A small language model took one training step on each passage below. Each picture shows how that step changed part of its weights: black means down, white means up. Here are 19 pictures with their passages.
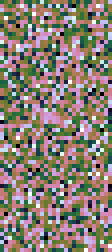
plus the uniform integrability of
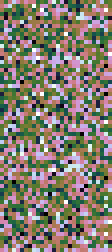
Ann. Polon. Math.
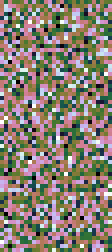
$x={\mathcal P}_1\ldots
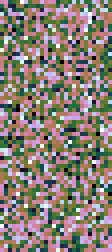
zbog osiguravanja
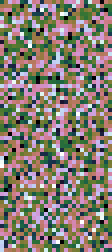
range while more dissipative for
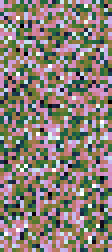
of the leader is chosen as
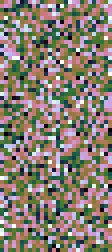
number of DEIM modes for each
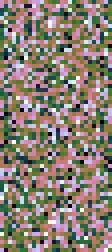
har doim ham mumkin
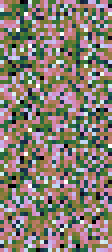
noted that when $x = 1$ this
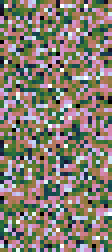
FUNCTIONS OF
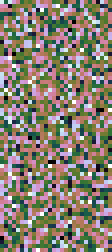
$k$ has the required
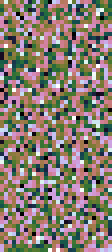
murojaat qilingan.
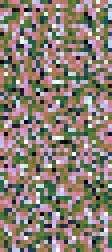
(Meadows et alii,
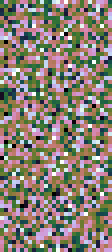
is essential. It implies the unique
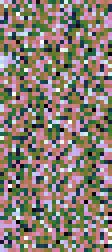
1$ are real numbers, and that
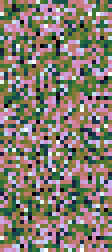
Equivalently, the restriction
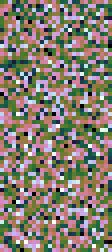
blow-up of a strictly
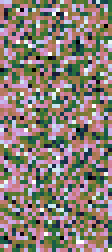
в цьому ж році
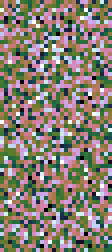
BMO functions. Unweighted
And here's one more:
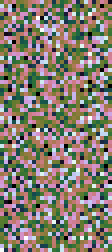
by Modica in \cite{modica}
